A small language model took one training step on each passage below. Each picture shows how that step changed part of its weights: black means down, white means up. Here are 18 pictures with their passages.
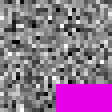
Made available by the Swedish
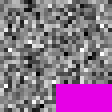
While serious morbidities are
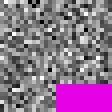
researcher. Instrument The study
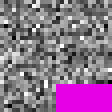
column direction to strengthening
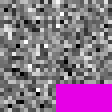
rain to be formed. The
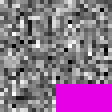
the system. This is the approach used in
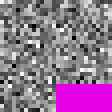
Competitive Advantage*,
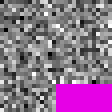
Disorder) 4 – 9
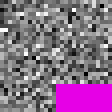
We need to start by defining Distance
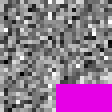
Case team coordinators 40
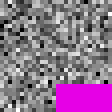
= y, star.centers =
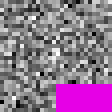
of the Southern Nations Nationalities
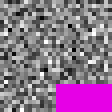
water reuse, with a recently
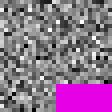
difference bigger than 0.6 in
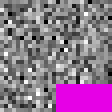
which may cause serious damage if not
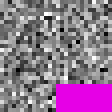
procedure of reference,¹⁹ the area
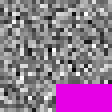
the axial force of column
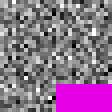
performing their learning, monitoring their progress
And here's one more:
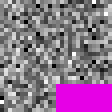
Keywords: Papua
